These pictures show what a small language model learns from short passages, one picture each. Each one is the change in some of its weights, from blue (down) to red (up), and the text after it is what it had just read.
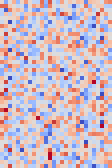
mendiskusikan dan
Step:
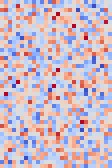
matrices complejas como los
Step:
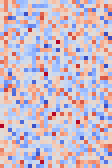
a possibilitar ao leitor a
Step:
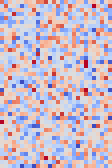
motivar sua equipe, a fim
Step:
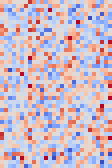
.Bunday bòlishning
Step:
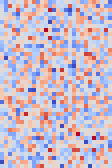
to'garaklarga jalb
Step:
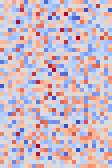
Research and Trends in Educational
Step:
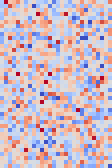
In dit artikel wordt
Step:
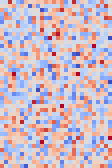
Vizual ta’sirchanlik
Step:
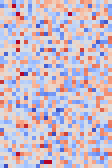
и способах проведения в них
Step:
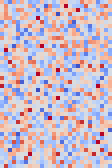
un valor $p >
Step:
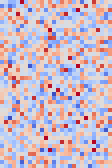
Political Economy*, № 3
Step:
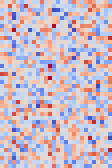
Costa² Rosyvania
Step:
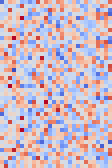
Б. Бігич
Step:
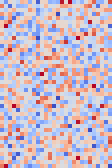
management, functional,
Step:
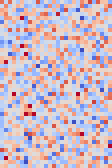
duas variáveis distintas. Para o
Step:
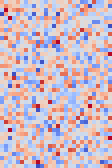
de la diplomatie, axées
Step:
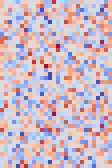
quenching terhadap komposisi
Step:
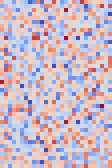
los escusava los malos
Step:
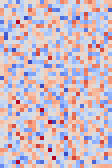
uchraydigan nutqiy
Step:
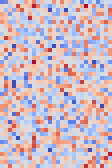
la superficie planetaria.
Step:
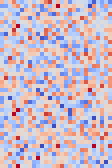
sifatliy baholash qattiq
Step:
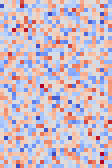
medialnych – 150 dni
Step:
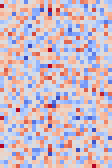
Artistic interpretation of scientific
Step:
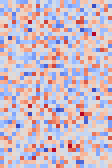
aproximación alternativa a las aproximaciones
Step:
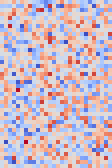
Greene W.H.
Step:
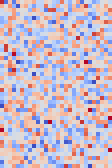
intellekt shakli quyidagi jarayonlarda
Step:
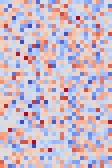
Lordan, N.,
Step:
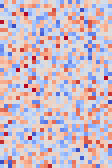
continua y profesionalismo en personal de
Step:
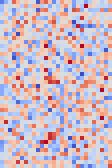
identidade étnica em
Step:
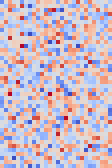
профессор Ташкентского
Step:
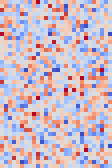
os benefícios da espiritualidade
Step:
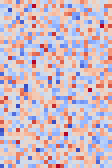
группы через направленную
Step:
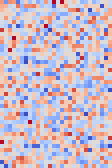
as disfunções no sono
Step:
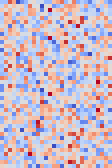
MB Bahodir
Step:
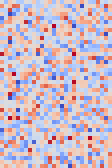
nutq, tafakkurni
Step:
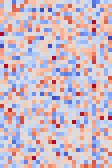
para Sociedade Sustentável
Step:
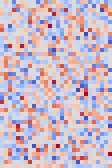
a ciencia y tecnología han
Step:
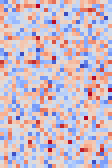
helemaal niet zo
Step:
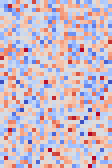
fuggi' mi, e
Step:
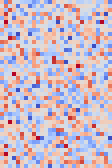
Yashil IQTISODIYOT va
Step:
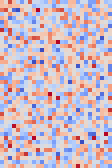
involuntarios en personas con
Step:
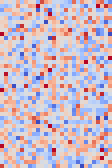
visual-motora, com
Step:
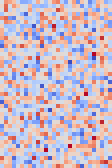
a resolução dos problemas principais da
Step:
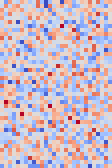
do QUALISS estão a
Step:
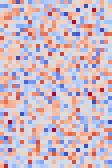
de Doutorado. São
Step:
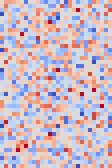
It is especially relevant in the
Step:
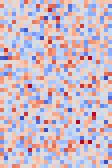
pensamiento crítico en la sociedad
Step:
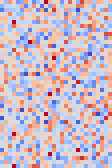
dados estatísticos obtidos
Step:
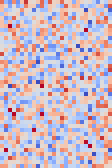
кечалари, хотира
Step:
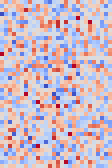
основного матеріалу.
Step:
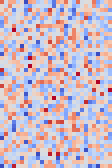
Buxoro amirligida
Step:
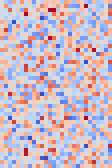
ilmu pengetahuan,
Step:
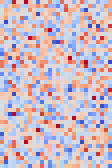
behulp van standaards
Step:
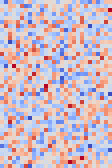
aniqlandi. Mazkur metod
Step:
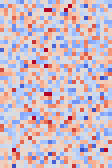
cualquier punto del sistema
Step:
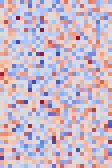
форма обучения, государственное
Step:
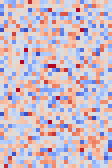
Relationship Between
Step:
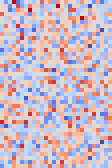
ishlash tizimi eksperimental
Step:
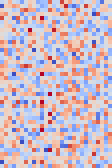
Lutz. Originale
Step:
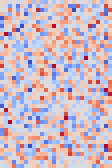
davrlardagi o‘zgarishlari
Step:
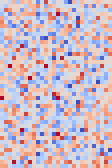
oluşturulmuştur. Bulunan
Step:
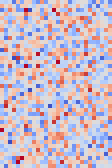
etish masalasi davrning eng
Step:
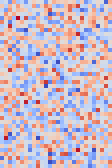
Konstitutsiyasi yoki qonunida
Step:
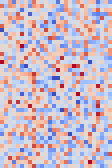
Система программного
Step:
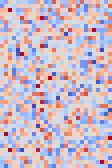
la Imagen 3 de la
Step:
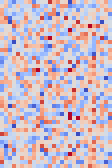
két jelenség
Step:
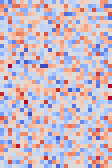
kelib chiqishiga ega
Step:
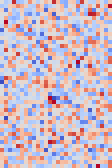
Mental Lexicon /
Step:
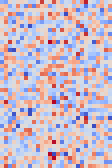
acudieron a las
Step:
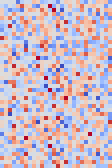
ошириш зарур.
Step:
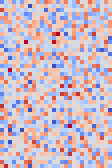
позволяет получить
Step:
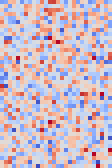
fasziniert, ist so
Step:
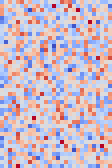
серед випускників
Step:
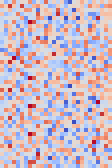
anlamlılık düzeyleri analiz
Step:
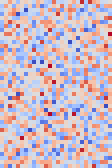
en el Municipio y la
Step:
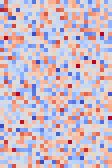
externos em termos
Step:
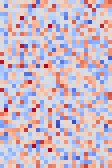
маркетингові стратегії
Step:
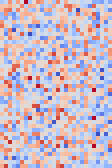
natijalar tahlil qilingan.
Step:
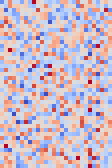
bir xalqning o'z
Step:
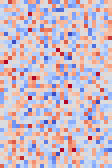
Milliy xalıq oynıların
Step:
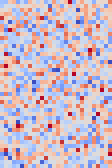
em pequenos grupos com a
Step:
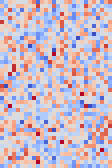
rasmiy sayti.
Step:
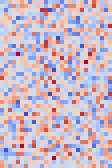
cited. The authors of the
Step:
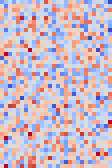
сеть Замина
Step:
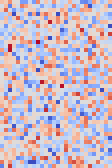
de equidade, inclusão e
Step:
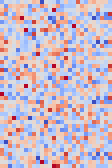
адаптации терминологии для
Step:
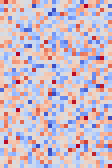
copy of a slice from
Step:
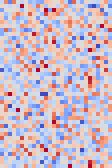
pembangunan atau infrastruktur
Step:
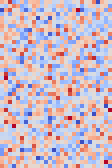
que en las últimas décadas
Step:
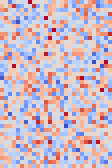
como etapa essencial do processo
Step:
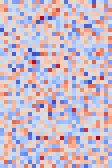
UEMS, Campo
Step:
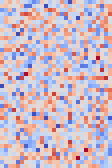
— uzlat hodisasiga
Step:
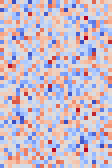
apenas a definição pautada em
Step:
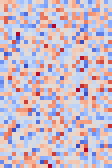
a 10 años, si el
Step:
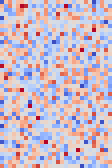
assessing the impact of activities
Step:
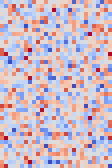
- сетевой этикет
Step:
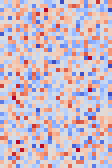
wird versucht dem nicht
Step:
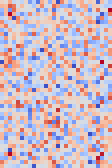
розвиток комунікативних
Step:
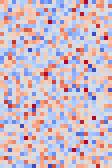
relata que a principal causa
